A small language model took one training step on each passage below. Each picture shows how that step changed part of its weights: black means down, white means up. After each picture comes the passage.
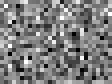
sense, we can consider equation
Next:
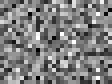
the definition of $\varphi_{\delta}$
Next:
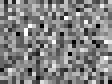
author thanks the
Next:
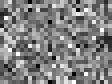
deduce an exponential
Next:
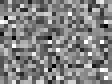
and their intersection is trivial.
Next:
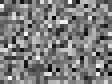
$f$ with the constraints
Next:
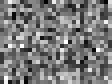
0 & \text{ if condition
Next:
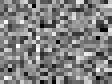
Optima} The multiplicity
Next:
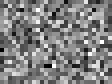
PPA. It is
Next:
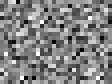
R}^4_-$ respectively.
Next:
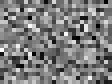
place for every initial point
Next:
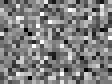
two \K\ manifolds which
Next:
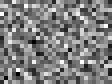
enough injectives.
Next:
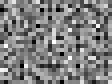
left stencil have
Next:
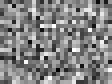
compare the approximation of
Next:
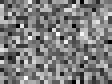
option, second option, second
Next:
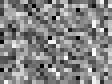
The main result of the paper is
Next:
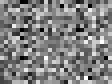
following theorem. \begin{theorem}
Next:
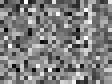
simplify as many of the
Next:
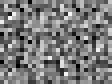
Throughout this paper we will
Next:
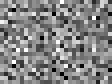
of plant design and
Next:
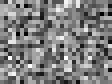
has an equivalent saddle point
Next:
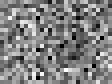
back to the late
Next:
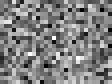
$G$ and since the class
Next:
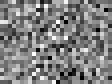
positive measure on $X$. {\it
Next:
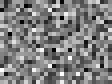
the controller structure which
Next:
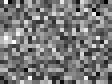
lattice carrying an
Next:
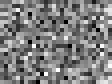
be the set of unit vectors in
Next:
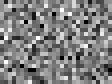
what can regarded as a
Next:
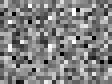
Lagrange interpolating
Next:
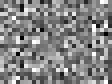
differentiability, generalized
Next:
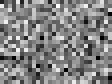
of the complex quadric,
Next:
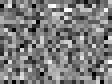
inequality (\ref{kx}) is
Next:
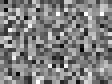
variables. If $X$ has
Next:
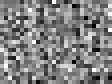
random samples from a
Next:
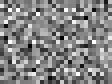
supported in $[1,
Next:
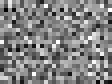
as shown in the vector
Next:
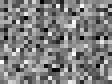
set, each of its right
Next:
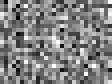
coverage, since items
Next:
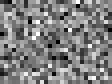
gives a $W$--invariant
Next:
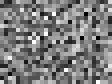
the center of the second
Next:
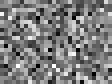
commute with one another
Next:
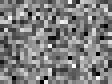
$A$ the morphism
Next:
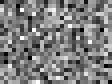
and $\sin x$.\\ Let
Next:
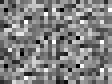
increasing in every
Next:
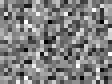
energy limit $\ell
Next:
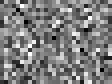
R_\epsilon,& \mbox{
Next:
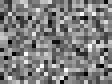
for arbitrarily small
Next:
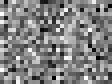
number of singular points of a
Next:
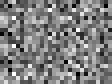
uses Theorem 2$'$ of
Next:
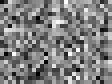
\, , \end{equation}
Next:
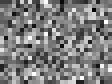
different values of the porosity
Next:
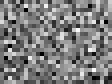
by a scheme based on
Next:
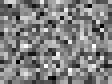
condition can be achieved by
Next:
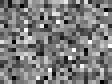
representing relation $A$.
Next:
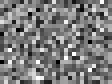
the matrix $C_R$ are
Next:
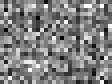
now complete. \qed
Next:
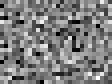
always exists a
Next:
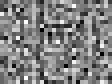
summation. %and so the
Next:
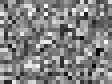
one direction. On the other
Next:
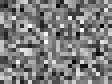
systems like the ones
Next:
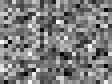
complex variety $U$. We
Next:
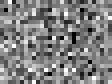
is also fixed. Then by Lemma
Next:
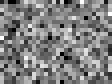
Big Springs
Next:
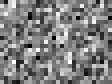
hybrid algorithm derived
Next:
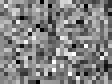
grows exponentially
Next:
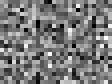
octahedron dual
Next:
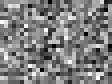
law is perturbed
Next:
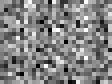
to classical, free and
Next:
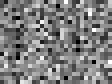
are transpositions we additionally
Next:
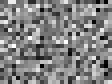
has positive probability to remain positive for
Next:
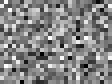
demands of Classes 1
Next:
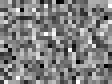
linear transformations of
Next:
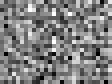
studied for a wide
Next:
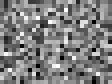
product and the torsion product
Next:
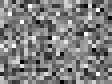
is measured by $w$)
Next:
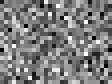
G\"odel's first and second
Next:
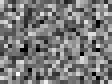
On the other hand, from the
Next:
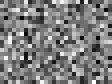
identity of $N$. We
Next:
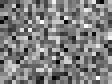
relationships are a
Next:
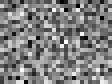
the control input in the
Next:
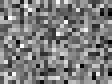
we shall show that if
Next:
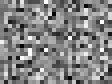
analysis}, SIAM
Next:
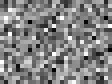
Green's function, and
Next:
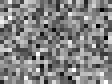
part is $J$ and positive
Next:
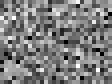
is a $\phi$-space.
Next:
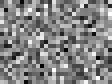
different levels of restrictions for
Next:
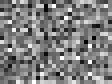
F$ be the {\it
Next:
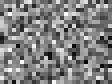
$V$ telle que
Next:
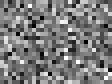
$R$ be a ring and
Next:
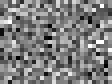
$V_0$ is described
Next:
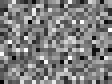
a conceptual
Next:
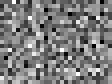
\lambda_1$ so that
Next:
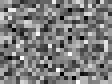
equation with spectral parameter and give in
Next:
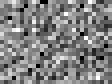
the Thermodynamic
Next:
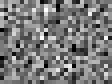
polynomials of order $r$ are
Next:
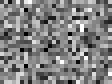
transfer of flower
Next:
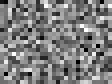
and sparsity identification
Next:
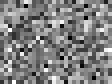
Suppose that $0\le
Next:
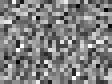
$V$. Moreover, if
